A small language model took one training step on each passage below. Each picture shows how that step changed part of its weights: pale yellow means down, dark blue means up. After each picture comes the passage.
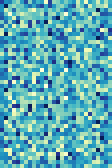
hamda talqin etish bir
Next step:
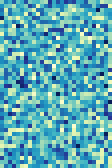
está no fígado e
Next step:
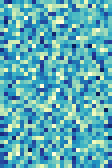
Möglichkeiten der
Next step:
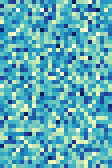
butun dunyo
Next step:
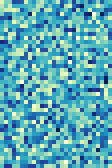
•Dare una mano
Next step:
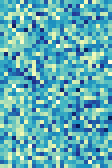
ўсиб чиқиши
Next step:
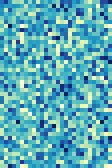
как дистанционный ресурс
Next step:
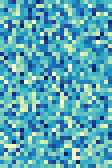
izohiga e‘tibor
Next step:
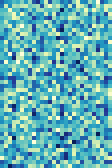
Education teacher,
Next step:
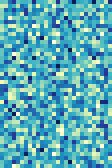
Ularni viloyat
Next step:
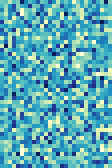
облік, виставлення
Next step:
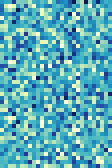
livelli e settori
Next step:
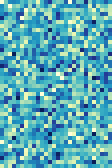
En esos cuentos, la
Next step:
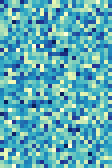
qarashlar xanuz
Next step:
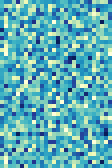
yang belum tuntas :
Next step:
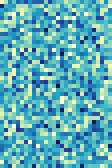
бўлиб, улар
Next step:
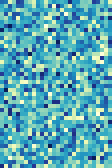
r., sygn.
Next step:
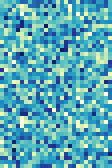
суб'єкта професійної
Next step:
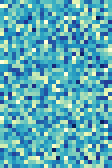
preservation and access
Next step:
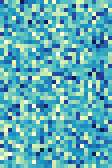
olib borishning asosiy
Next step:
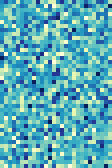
yerda predmet va
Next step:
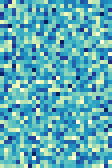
publicados em anais de
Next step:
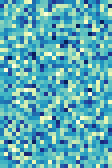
Lectures», in
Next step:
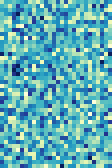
ambos escenarios
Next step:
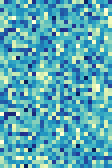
Development and
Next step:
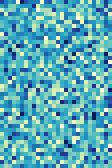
ação docente que busca
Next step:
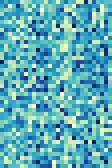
Roma: “Oh!
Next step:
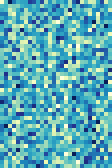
precisión de los datos
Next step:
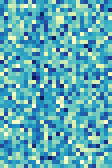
American Journal of
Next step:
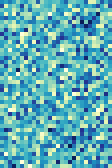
الزيارة عن
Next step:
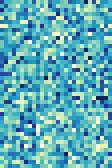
haqida bunday
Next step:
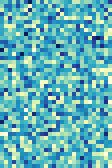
to work together
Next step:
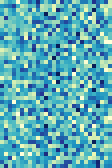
13]. Процес
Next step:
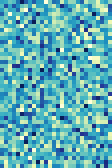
inovação liderada
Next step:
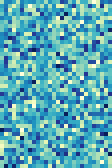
planes que no puedan
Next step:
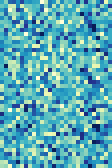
yapısal ve estetik
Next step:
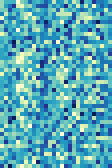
ОТНОШЕНИЯ В
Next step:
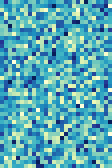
que “não se habita
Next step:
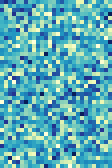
qo‘llangan holatlarga
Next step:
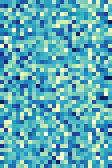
o'zbek tiliga
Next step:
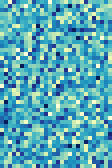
Pi : Proporsi dari
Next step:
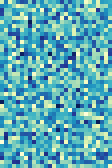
xizmatlari ko'rsatish
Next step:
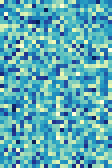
la relevancia de su
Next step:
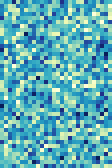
*Josoor International
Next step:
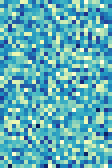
pengarahan terkait
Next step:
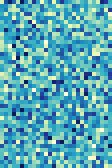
independente. O
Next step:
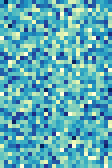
a possibilidade de criar
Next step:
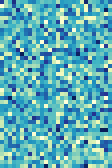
preservação da fertilidade
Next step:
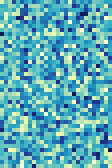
sustainability in the
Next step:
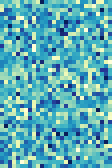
yangicha baholash tizimida
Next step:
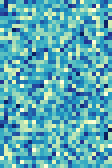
medio que pueda ser
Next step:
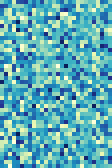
xususiyatiga ega bo'lgan
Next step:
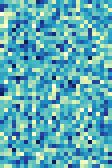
lug'atit turk"
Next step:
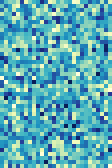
yangicha uslub va
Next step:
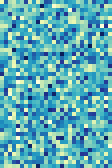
des individus, qui se
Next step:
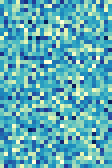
Bersedia Tidak
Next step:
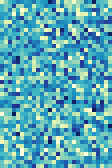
та організаційних
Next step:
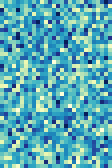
formación permanente del
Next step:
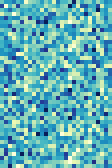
papaya kapayu
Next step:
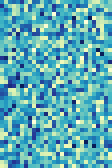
venha a ser o
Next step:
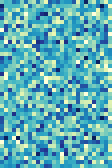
19 ambientes distribuídos
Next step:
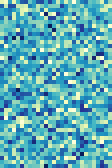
ва самарали
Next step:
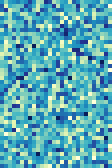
sintaxis espacial
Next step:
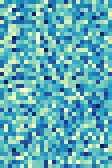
durchgehend systematisch
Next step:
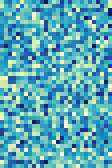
a survivor's
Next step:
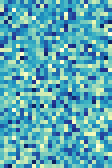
energética y al
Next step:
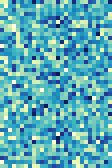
- cho‘zilish
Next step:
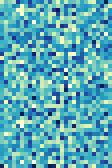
поставила их в
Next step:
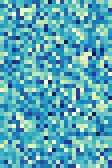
Європі. У
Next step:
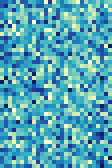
etish va ulardan nutq
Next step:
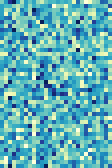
pavor da morte,
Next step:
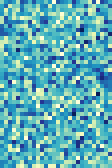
oid davlat dasturi
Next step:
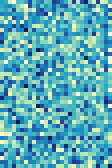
ou negativos desse processo,
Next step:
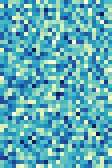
de bibliotheek een
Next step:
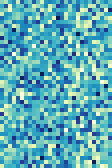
а диалог культур.
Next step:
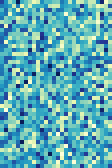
harakatlarni o'z
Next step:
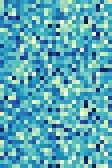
yürürlüğü ve
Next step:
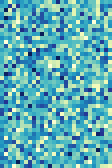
[online] issue
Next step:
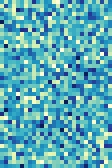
cookie. ○
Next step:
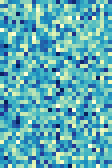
Tarihi: 16
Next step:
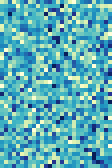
практической работе с
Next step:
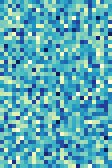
classification supervisée
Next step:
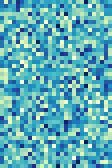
visibilidade e impacto das
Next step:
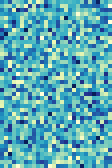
se trabalhe o luto
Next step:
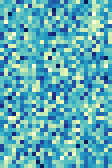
= “juntos” e
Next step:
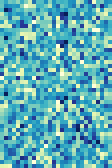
approaches and the
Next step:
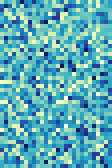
bo'lgan kasalliklarni
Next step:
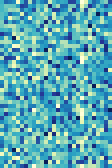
rivojlantirib borildi.
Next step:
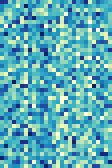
o'rinda qanday
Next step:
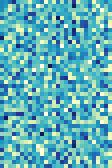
uchun yaxlit harakat
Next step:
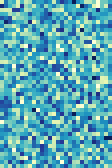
Hayitmetov A.
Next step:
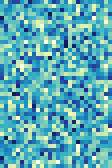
напечатано в
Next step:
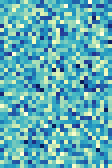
belajar lewat
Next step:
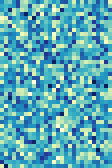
24]. З кількох
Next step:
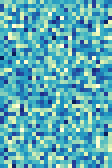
v diagnostike
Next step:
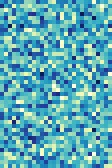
suvni shimib
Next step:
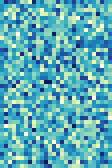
merosi doirasida tahlil
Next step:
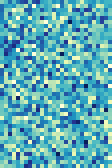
De meeste wetten
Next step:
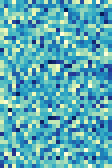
foydalanishga asoslanish;
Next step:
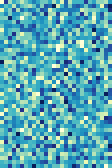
Національне владування
